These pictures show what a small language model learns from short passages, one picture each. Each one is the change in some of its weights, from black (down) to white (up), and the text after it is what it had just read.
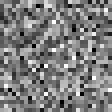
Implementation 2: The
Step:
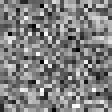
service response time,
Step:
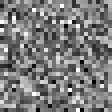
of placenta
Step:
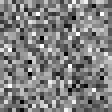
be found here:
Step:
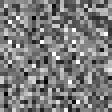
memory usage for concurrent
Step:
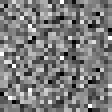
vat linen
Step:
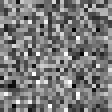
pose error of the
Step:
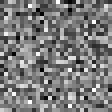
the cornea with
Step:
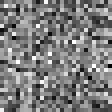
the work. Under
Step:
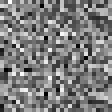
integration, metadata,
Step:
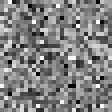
significant association between Green
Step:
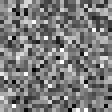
especially by resolving the
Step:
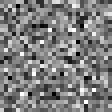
implementing circularity in
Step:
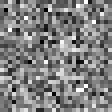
Pakistan, ADR practices
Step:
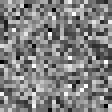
food' label, were
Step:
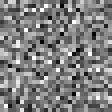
level of theory. The
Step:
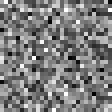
interdisciplinary field can
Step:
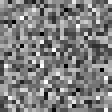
physical parameters, and
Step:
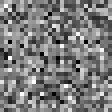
except in Bayed
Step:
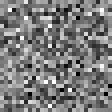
a one-way
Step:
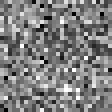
of the pultrusion
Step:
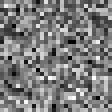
the five senses sensor
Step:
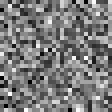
relate to events and
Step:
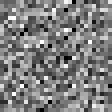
method from 383 rural
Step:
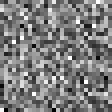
these next-generation
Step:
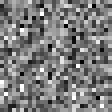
System Moderate Non
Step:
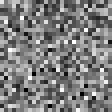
of the notice board as
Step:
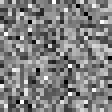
harrowing of
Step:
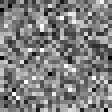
distinct blocks and computes
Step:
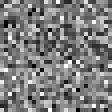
if one wants to
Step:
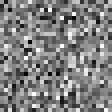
HTA agencies
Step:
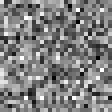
the FGM thickness
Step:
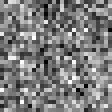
as well as on implementation
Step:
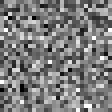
lateral canals
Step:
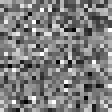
are successfully solved.
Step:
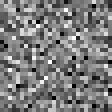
environment? 3. What
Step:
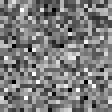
in water stress between the
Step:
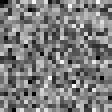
for the Aseb
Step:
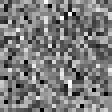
a set of $m
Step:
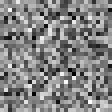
Contributions to the
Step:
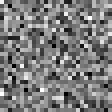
multi fuzzy sets which is
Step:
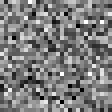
that TPO has higher
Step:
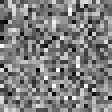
Developing the PL
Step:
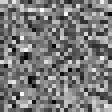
which can support multiple services
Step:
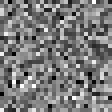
the cresols
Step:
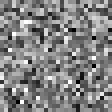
better view of integrated
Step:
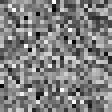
produced our examples using simple
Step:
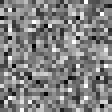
Abstract—In this
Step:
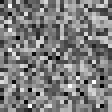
generalize and prove
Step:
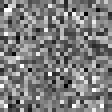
the size of a human
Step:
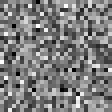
the available time influence
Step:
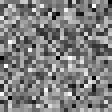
safer journeys
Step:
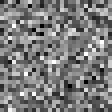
Philippine Nurses
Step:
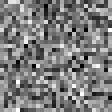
as for the configuration parameter
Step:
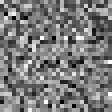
material is given in the
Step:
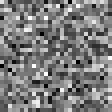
initially is distributed across six
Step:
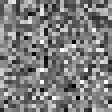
and grammatical
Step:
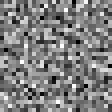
future, says
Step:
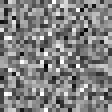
availability, safety, and
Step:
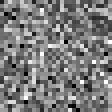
image and then passed for
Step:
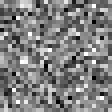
2, Number
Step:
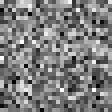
1 Author 2
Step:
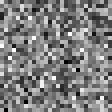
is nutritionally
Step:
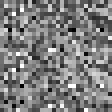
these to the wider research
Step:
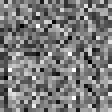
area of medical psychology
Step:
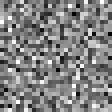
success. In modern
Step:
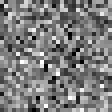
Education, Funding
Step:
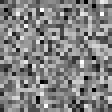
gradient boosting
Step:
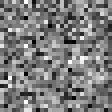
was set up by
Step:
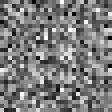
processes in the early stages
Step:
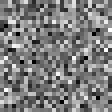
qualities, stimulate
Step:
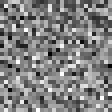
cells. This was used
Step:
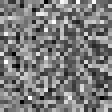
the communicative goal and
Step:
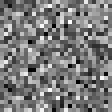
yes yes
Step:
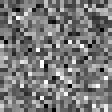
section four, we explain
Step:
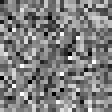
increase in temperature to
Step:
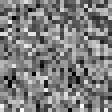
hand movement with no meaning
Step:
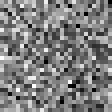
of darkness.
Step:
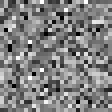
fructose syrup
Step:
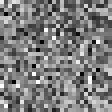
during the process of
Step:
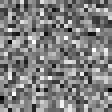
three paths: -
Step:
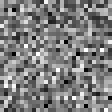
that the high-
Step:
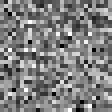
together on green transition and
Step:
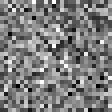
textile reinforcement
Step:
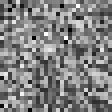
to a key theme
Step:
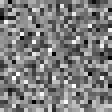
Received 17th
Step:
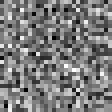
specific use case. They
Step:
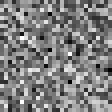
elements of this equipment,
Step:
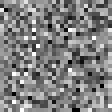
were not better after
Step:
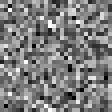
Baltic states shares
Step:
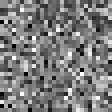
to assess for electrolyte,
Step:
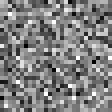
appropriately modifying interventions
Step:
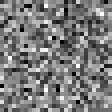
proposed architecture outperforms
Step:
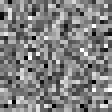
n is the number of
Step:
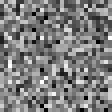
and learning processes where knowledge
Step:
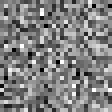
efficient data structure. For
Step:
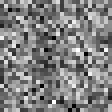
market such as Bank
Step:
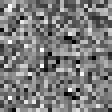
human being in the
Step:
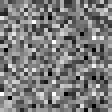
OF ACADEMIC
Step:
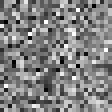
strength while maintaining low
